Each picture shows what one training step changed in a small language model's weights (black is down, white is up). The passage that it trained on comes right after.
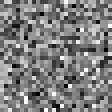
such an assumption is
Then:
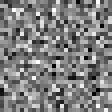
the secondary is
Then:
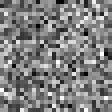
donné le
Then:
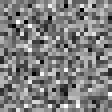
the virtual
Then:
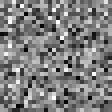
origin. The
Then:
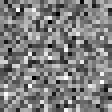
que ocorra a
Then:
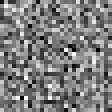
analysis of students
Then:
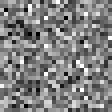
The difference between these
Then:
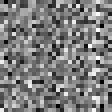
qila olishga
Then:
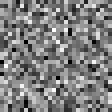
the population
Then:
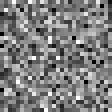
em estudo
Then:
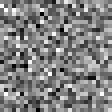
*Theatre in
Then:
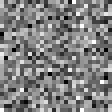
case of a finite
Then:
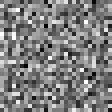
layer, and
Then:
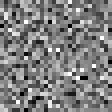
and immune
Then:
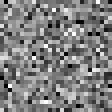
frequency distribution that
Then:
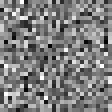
generated in a
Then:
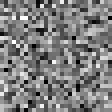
em mandarim
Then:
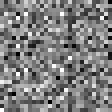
and NDR is
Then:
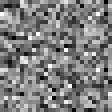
Routers to
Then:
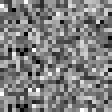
Fialová D
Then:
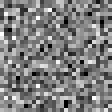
dangerous or
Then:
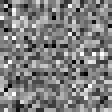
dari relasi
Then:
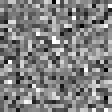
much reduced
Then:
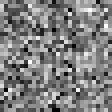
C. "El
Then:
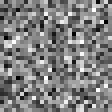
1 червня
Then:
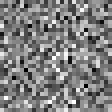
of the population
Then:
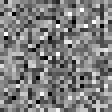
aigu : &
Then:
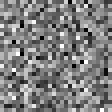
implementation of
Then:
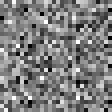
and expanded
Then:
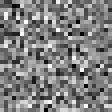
come from the
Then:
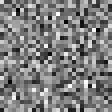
la segunda
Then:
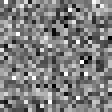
prostitución u
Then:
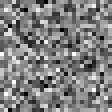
de panel
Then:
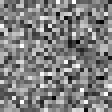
of $N$
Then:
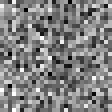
de pretender
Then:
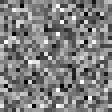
cauzat o
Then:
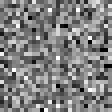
generation instructional
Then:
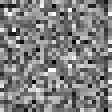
clear that, for
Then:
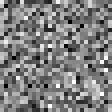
in $x$ with
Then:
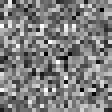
that energy scanning
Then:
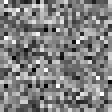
in company
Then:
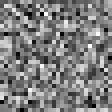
distances to
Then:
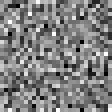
paired with an
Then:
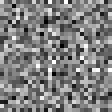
procedure works
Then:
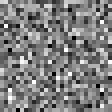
que centran sus
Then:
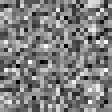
to the low mass
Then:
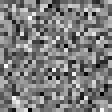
the dimensionless
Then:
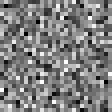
total width of
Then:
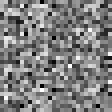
whether a quantum
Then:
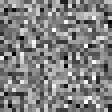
В ходе
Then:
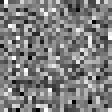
are depicted
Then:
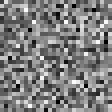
such conditions, the
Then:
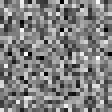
accumulation in
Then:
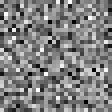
Beans, it
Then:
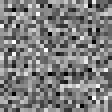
regional los modelos
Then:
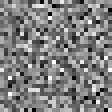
the chemical
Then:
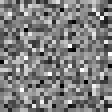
then it must be
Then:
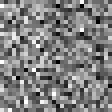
data storage is
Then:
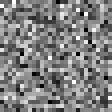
large excitation
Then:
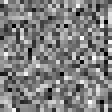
qubit due to
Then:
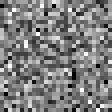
is clearly
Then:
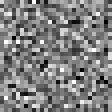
will use symmetry
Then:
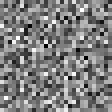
of the generated
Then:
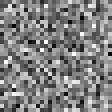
ya sean,
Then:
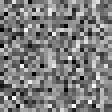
resultados da
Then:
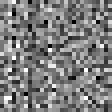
bounds are obtained using
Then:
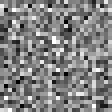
much stronger
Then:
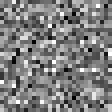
for coupled
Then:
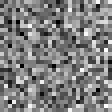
asociada a
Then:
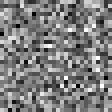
more robust to
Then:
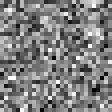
to be caused
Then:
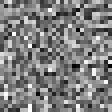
stacking a
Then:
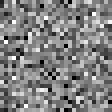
These results seem
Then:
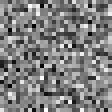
los casos,
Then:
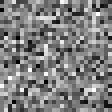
he considered the
